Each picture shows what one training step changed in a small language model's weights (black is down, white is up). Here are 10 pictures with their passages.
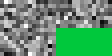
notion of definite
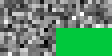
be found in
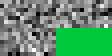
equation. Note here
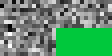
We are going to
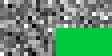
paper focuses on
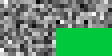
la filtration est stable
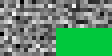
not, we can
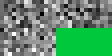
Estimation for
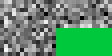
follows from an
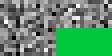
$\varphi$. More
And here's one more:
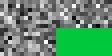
it is a
